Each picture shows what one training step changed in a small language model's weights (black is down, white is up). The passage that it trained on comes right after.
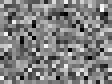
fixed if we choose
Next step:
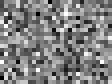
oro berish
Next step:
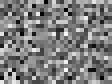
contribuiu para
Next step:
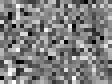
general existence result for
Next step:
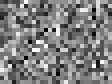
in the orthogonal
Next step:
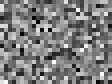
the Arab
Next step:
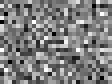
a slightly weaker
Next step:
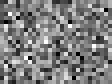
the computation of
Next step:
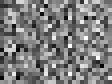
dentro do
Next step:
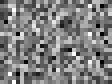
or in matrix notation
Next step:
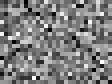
cores is
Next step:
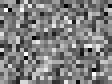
the divergence of
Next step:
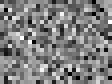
local maxima
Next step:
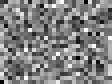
\right )
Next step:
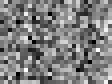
которых в
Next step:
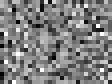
bisimulation up
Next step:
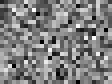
to the distribution of
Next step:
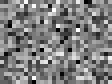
can be choosen
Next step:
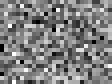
didirikan di
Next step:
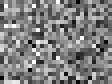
seed was defined
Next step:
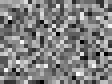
Note also that
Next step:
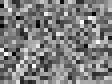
between the charges
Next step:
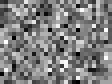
refer to the
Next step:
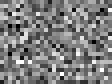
Dirac contribution
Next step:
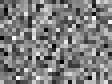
tiene un
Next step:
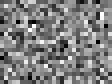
increments of 5
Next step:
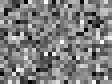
0$ is the
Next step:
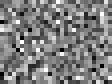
static program analysis
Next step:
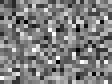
el texto
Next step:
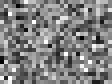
the two algebras are
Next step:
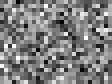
o que a
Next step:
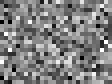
are as follows:
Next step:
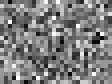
class $c$,
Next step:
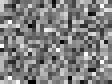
and taste
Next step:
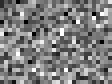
INT data.
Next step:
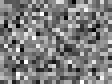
error terms beyond the
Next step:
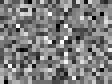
different aspect of system
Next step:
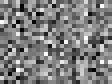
result on base point
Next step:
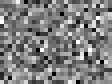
coordinate $u$,
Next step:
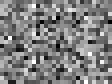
obtained by simply
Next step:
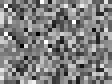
surface of the
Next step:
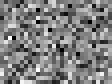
to obtain the
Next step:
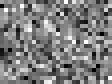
parts, we can
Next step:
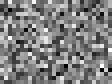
the same in
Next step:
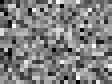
galaxy are a
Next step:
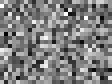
ona tili
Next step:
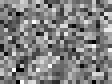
will also use the
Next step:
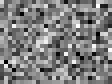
the setting of
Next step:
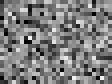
Disponível em:
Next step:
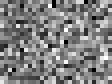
й сприяти
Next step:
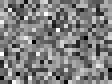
of the localization
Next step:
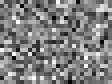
Jane Coons
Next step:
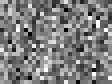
the clinical
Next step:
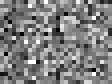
by wage group
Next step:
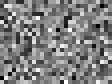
In doing
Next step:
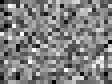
in a sufficiently general
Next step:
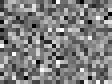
that a compact spherical
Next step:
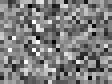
is needed to take
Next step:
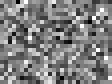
one needs to consider
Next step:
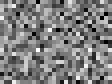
buen criterio
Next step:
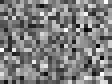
distribution functions at finite
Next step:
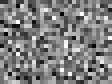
na pristup
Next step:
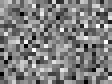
observe that any
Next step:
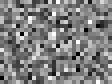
1**, composition
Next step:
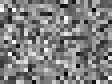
The activation of
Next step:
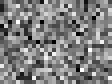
life is
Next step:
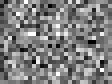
described in the
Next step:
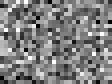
equation, which leads
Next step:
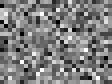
section 3 we may
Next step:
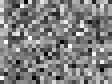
$\Delta$ is
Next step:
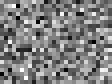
criação sem
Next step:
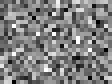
a different overall rate
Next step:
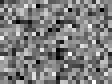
path length at
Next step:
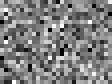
toward a dim
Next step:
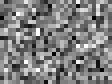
is the standard
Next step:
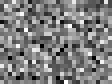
integrability criterion.
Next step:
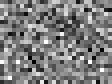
akan hak
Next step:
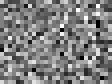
on temperature. In
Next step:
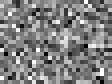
can arise.
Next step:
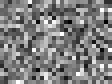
laboratory and
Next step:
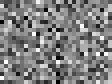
follows that there exists
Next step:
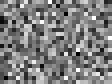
buying transactions
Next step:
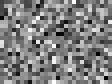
& \nabla q
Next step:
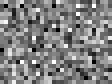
weet ik
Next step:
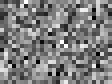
in the step
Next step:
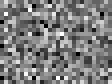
immediately arises is
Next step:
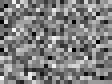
respectively. When
